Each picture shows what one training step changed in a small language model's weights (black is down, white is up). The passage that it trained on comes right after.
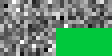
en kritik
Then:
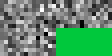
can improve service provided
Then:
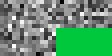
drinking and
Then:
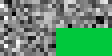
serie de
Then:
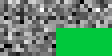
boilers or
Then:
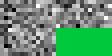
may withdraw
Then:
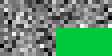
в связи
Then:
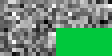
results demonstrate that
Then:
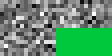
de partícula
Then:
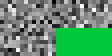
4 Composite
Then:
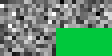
explicitly the
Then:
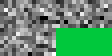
random determination of
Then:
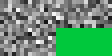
on excessive use
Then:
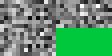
kuchli va
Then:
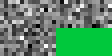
interventions and control groups
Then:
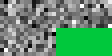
the gap between them
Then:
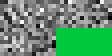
should be taught
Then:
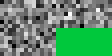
2. Comparison
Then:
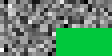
the user -
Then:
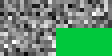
contratos entre
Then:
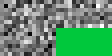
- ✓ Les
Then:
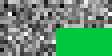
as aulas
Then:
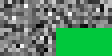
design and economic
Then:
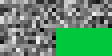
filiadas na
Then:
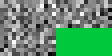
EPSs during
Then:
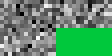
the non availability
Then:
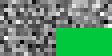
only half of
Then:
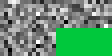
also important to consider
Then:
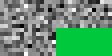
kabi davlatlarda
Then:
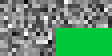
satisfying contractive
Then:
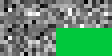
production In this
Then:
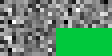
проблем и
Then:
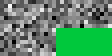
logística. As
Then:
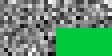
in child's legal
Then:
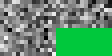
an accumulation
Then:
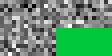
Hünig &
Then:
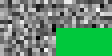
to apply various
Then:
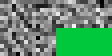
applies to
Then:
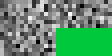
of study area The
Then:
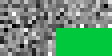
total of 40 patients
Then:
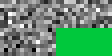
as their main source
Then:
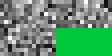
modulus of
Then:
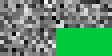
va Vatanimiz
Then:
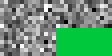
simple XML
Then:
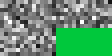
ilustra as
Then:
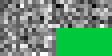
până la
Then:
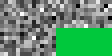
for preparing the
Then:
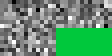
Competing interests The
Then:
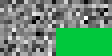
29 August,
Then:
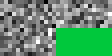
rot None
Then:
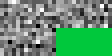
to form an
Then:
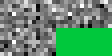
Classification result
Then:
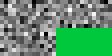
the intended outcomes
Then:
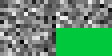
nas atividades da
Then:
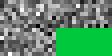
are at risk
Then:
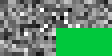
for cities and their
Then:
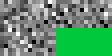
indicators, in particular
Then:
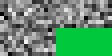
illatlar xavf
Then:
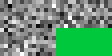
Hannover and
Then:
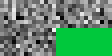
predicted value.
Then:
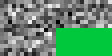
model. Table
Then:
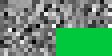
of the factors,
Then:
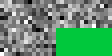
bilan vazn,
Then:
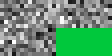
Nong Fu
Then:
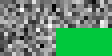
oleic acid and
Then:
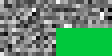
qismi uning
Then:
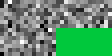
annotated for
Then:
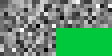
of reflective
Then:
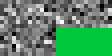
new localities
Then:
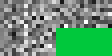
wake in
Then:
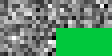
ces phrases
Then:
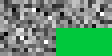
of primary headache
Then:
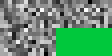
they may face
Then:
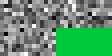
se realiza a
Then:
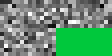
яна бир
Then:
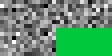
statements. The
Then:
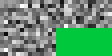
the aqueous
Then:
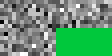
While such a
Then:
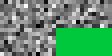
primitives and
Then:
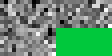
the level of
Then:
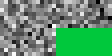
sinergias entre
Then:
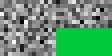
learn the AI
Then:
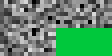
previous Indian study
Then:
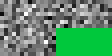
- biologik
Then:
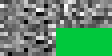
hoc analysis of
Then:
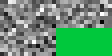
can be easily
